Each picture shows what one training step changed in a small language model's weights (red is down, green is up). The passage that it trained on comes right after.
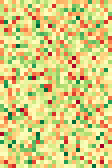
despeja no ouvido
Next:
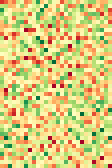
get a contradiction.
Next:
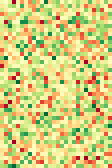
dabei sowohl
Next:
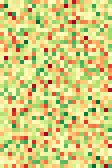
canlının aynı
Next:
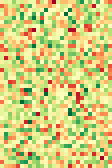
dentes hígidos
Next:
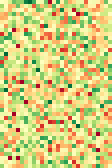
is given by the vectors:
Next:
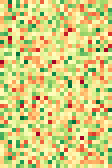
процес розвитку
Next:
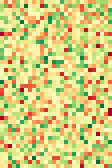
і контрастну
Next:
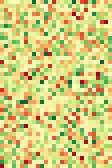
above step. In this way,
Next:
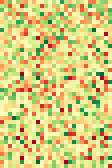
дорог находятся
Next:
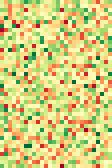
These issues are
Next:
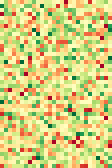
kvadratik forma:
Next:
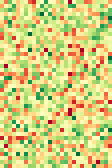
Then the companion matrix
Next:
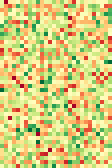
systematically in
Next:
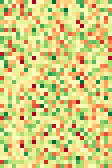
of CQCSTC
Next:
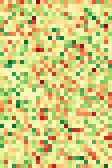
in \cite{\Hb}.
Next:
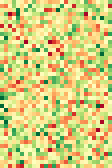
with decreasing quality of
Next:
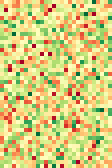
& Döpfner,
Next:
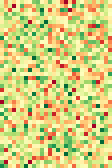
the bijections are presented
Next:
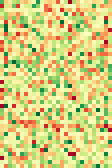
$\bar{q}$ is an
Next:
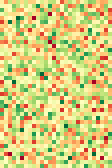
II. Total
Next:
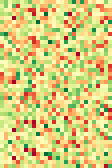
olimlarning ishlariga
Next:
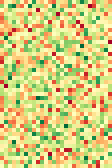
cinq niveaux
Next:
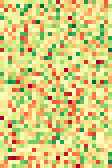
student youth. The
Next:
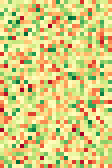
lower semicontinuous
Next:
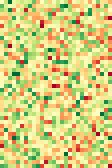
the dissipation due to
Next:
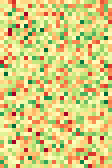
generalized bi-axially
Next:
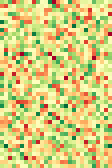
is strictly convex:
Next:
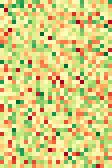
Mingels C, et
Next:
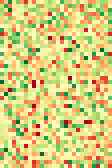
этой связи
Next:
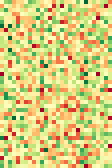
Let $A$ be any
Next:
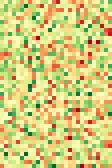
Thus this sum depends only on
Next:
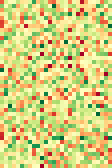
\in \real$) and
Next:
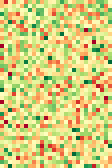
where $t$ is the
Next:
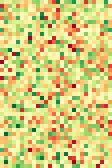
y su documentación
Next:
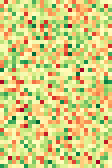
results on the chords of
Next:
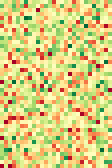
obtained in the proof of Theorem
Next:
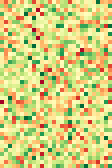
\to \mathbb{R}$
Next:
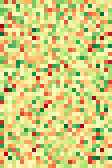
of high periodicity, and
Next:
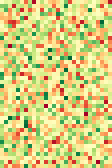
the triangle $$[0,
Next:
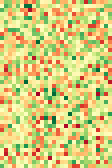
qiladi, ularning
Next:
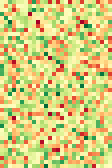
that $i>j$,
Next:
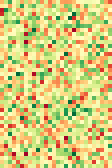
Ayxan Attar
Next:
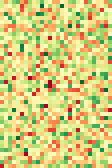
over all crossings of
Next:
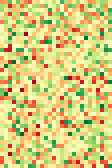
связаны с
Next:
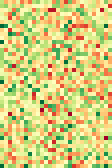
\mbox{ if and only if
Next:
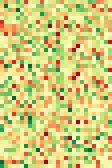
relaxations based on different
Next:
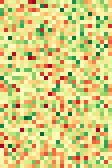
nonempty set $R\subseteq
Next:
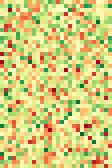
of $O_\chi$. Since
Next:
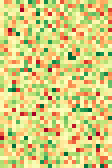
u sistemu. Na
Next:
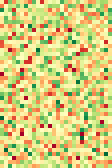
representation of $\g_0$
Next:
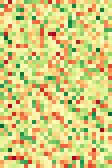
the $n$-th generation
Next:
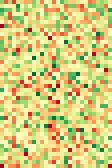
of unity. By results of
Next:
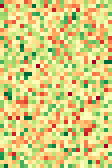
this constant is not involved in
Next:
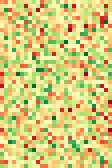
tespiti için
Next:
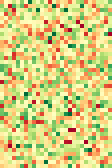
of the Crimea.
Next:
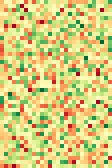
material culture,
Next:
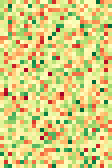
\ref{asian} we
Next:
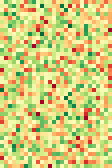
dit onderzoek
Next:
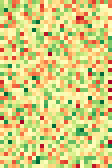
een taxateur of
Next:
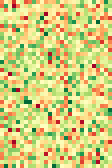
use the result in the present
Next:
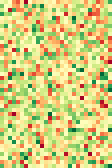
to the Skorokhod
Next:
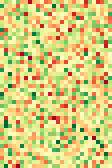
is prime. Then $k$
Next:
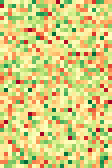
for some tunnel.
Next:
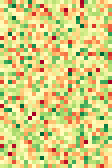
we may fix \( C \)
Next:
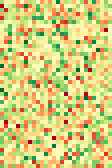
new example, and removing
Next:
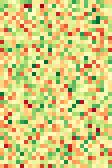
La influencia de la
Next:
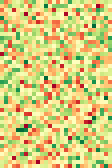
of integers.) In
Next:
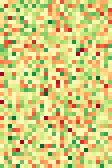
the series $\beta$ is
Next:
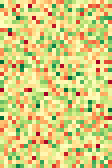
Гц. Уровни
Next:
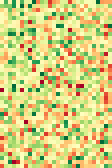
\end{align*} Below
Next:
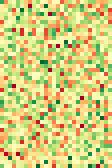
(infinite number, established
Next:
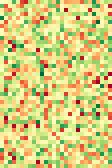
dengan pembagian
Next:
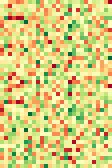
fishes three months
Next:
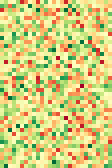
two surfaces meeting at
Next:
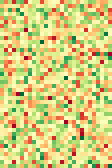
that Lemma also yields (b).
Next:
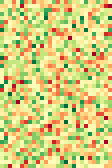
is possible that some vertices moved
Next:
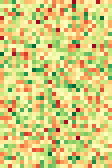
reduzir o consumo
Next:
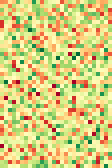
ilk yillaridagi
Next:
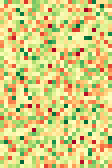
van de waarde van
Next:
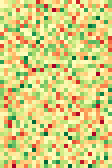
qayta qurish
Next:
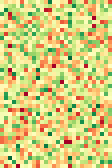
the full force of the
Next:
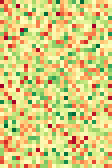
stato il fatto che
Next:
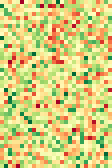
any $k$-point
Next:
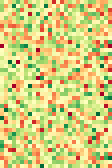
a little more
